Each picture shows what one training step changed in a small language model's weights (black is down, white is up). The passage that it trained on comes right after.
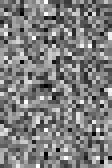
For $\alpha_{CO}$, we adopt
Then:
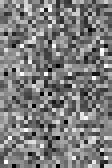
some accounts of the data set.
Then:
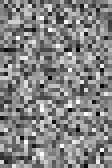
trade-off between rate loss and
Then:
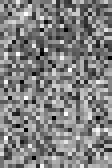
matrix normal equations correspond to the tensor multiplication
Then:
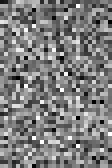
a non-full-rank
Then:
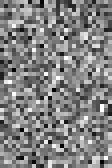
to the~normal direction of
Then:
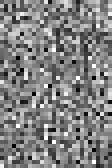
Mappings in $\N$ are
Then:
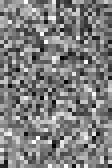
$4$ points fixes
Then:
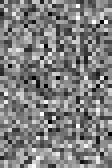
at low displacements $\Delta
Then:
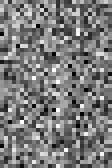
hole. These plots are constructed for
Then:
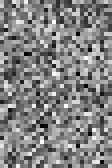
a clean division between the physical
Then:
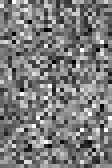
the number of common neighbours of the
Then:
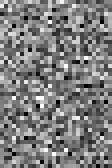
The resulting semiclassical equations will
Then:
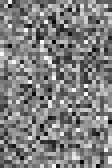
MCHM5 model contains a physical
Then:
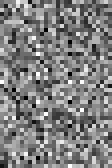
orthonormal sequence of continuous functions
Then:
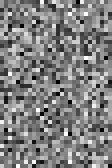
is downsampled from. The predictions
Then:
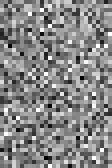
clear signatures of rotation from about
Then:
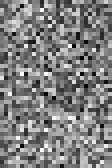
position of the tracking system, should
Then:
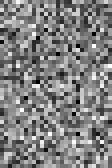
component. Since Fe-N is a
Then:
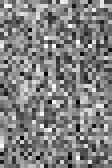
forbid specific transfers.
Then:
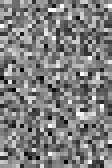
when envisioning a future where
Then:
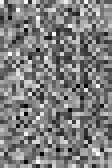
manager that yield an information state
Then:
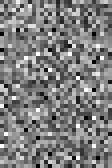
component-wise, for instance
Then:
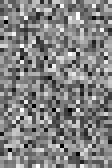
users and non-users. An
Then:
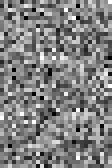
process elements like milestones.
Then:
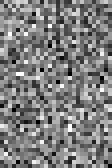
of numerical simulation using the SPH code
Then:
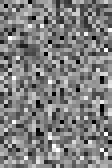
formulated in the language of distance
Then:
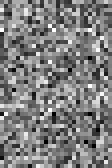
with singular potential, Geometric Control
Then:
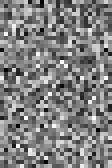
to be more precise, the absolute value
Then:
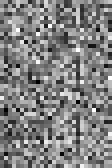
below: \begin{itemize}
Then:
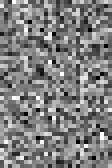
the exact information of the black hole
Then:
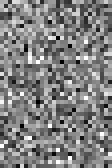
is simple to prove that this statistic
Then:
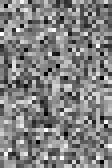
we set $\Sigma=\emptyset$ and
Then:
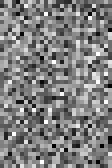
holomorphic. For the proof we use
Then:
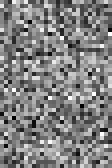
the case of non-zero
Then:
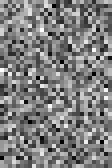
question arises is what is really
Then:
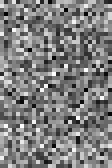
the coordinates of these atoms are still the
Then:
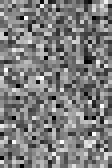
dual complex is an invariant of a
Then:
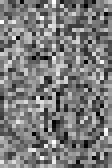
active node at time $t$ is
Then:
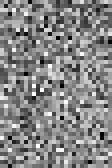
under the following shift of the coset
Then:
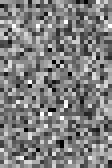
is geometric analog to the concepts of
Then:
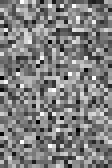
paper carries LIGO Document
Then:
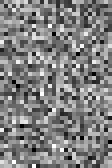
of these paths are well adapted to
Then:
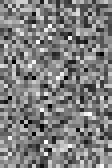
of design variables is much fewer.
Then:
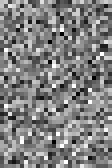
The solution is given at final time
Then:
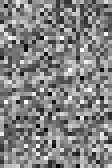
restrictive assumptions than those of Theorem
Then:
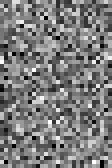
be considered as a generalization the the latter
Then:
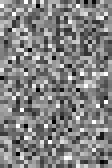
the original simplex, as in the
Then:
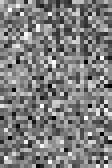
aims to set an account of the
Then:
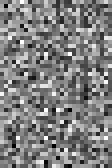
we present a more detailed account of the
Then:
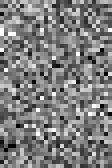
example, due to its potential application in
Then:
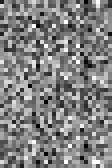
median of adjacent DCEs from
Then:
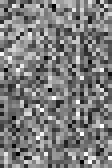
concentration behaviors exhibited by the
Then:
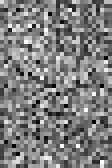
by the Compton Spectrometer
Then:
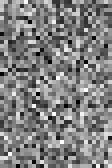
Silvestro 12,
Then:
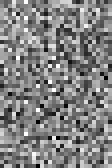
$M=\langle H,
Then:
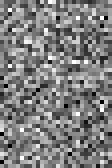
by using Legendre polynomials,
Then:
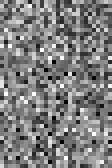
observed that $T_{max}$
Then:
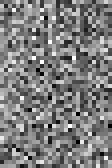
solved this inconsistency by noting
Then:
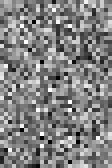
O. J. Taylor,
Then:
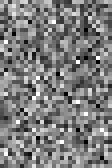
TOpology eMbedding
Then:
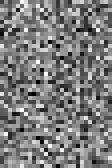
authentication. The
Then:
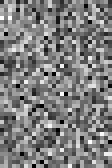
fact that it does not take into account
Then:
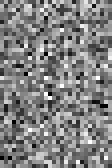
particularly in low-power electronics and
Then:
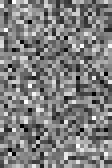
the Jacobi elliptic functions are reviewed
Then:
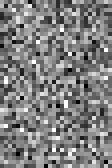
then required in \cite{A}
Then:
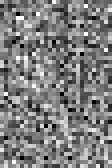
and \begin{eqnarray*}
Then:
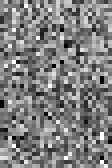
been considered in the recent literature, one
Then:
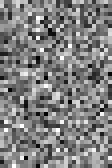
that $\sR_{h}$ is
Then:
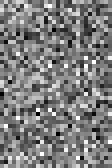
finite difference schemes for nonlinear conservation laws:
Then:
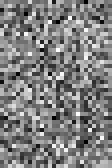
configuration space with unphysical diagrams that
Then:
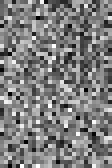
\mathcal{D}\langle A,
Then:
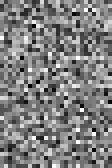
with a focus on African
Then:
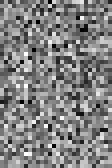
triangular and the inverses of its
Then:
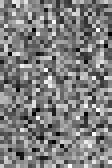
a random number greater than 0.75
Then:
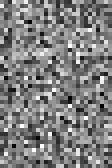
the incident into specific patterns or
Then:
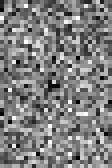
by symmetrizations of all elements
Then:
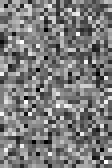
global dimension of $A$ is equal
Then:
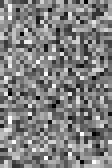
Charge that collected on the
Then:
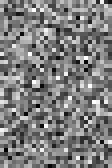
nature but uses sub-sampling with
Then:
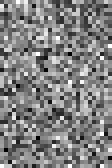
and $TiS_3$
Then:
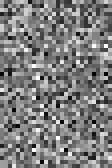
yields the classical bound that holds already for
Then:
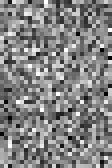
by using the paraproduct formula
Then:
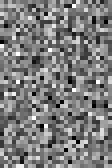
|x| \diff x \leq
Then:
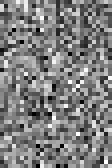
and $R$ respectively.
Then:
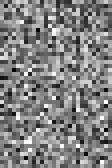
in the solid-body rotation flow shown
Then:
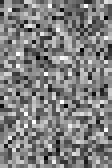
proalgebraic $\Q$-group which
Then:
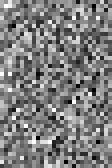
background, so that when $T$
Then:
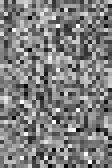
the steps and ideas required for the
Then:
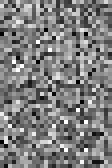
periods significantly decrease to a value
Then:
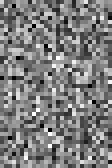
on a naive level there is
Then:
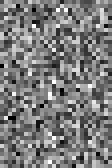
has became a noticeable research
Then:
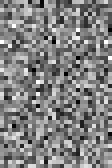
to right maxima with
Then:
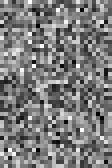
point $ r_c \sim
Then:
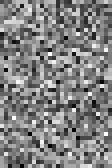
spectrum. The hard X-ray sources
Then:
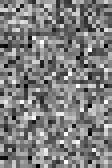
kernel and cokernel as
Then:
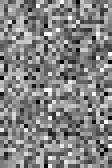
finite region in space: region 1,
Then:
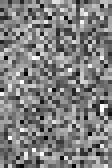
approximation. To obtain the normalized gain variations
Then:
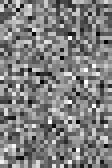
collaboration setting, which confounds
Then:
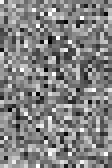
$\eqnsiamdz \deriv
